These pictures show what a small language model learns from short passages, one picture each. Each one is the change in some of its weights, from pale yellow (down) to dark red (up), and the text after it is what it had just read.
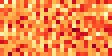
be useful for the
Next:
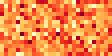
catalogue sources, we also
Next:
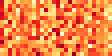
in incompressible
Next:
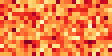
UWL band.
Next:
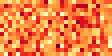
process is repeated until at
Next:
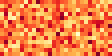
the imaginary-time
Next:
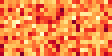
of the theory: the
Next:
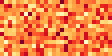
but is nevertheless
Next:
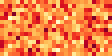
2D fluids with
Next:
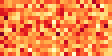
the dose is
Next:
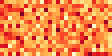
realization of a
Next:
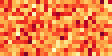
neutrons with square
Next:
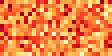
processing to speed up computation
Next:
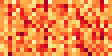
thus expected to contain transitions
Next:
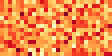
converge to the
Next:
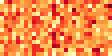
Physics* 35,
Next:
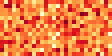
factor at any other point
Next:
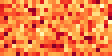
Section III analyzes
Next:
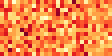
arbitrary and here they are
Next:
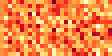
for numerous discussions,
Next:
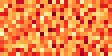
constant. In this
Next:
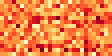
Sum Rules}
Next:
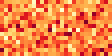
no change due to the
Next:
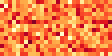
Both of the states illustrated
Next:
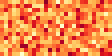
cut is the value of
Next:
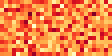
points. In a
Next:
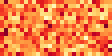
the output of the BS
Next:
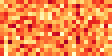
governs instead the input
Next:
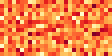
review for references) that
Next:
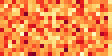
a circumstellar
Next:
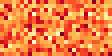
their thermal motion are much
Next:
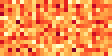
suggested from analytic considerations
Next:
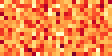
factored out from
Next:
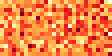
is remarkably good.
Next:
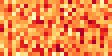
must be applied mod
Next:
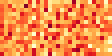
evident by the changes in
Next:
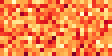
alongside of this observable
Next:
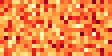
almost all disk evolution models
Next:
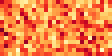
addition to a maximum,
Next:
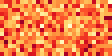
the relations 1-3
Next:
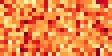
to $\Delta$. Since
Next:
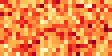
sensitive to two critical parameters
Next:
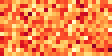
measurements up to distances of
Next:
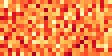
field penetrates
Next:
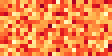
then that the squared
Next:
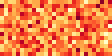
dataset presented in the paper
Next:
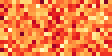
} \section*{The
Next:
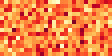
phase that could be due
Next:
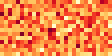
society under study are
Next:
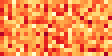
briefly below; for a
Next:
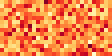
the cavity with C and
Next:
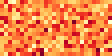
An example is provided by
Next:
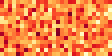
move at slower
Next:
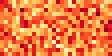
in Eqn.
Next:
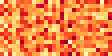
is shifting the dot
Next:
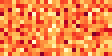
were not included at that
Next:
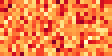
between $P$ and
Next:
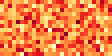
atomic levels by plasma perturbation
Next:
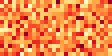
be resolved by incorporating
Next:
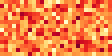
EDA tool that
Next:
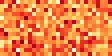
high superconductivity transition temperatures
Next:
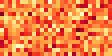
from these inequalities
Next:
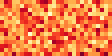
the ratio of the turbulent
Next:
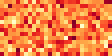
where the survival probability for
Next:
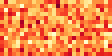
discussed in the next
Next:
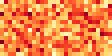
The observations of clusters suggest
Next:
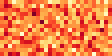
has an average seeing
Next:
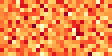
most tasks, to
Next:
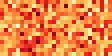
incorporates uncertainties due to
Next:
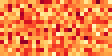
model was properly modified
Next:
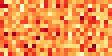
lepton number, say
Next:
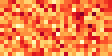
spectra could not be accurately
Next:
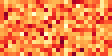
the teacher often
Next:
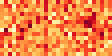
nodal errors
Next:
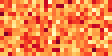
from the center toward the
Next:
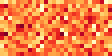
Lévai and
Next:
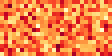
which the minority species
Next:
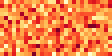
system operating over a 2
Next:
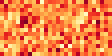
and $q \overline
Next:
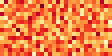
mechanical stress. In the
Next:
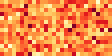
and a flatten
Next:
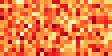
of the casting
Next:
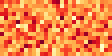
add a Steering Mark
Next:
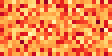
instances with controllable
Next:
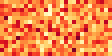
quantizes the
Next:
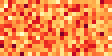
microstructure and surface conditions
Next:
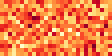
the X-ray background
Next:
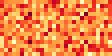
unities above (and
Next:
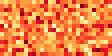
is a consequence of the
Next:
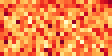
the formalism introduced above that
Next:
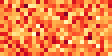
nodes which have been less
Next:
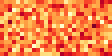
experiment lies in the
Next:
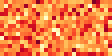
our solutions. In this
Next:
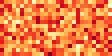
of the distribution of
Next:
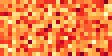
that the ratio of the
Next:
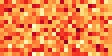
walking &
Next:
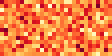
$\left\langle *
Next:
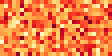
The spherical-harmonic
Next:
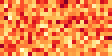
non-negligible dispersion
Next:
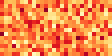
resides entirely in
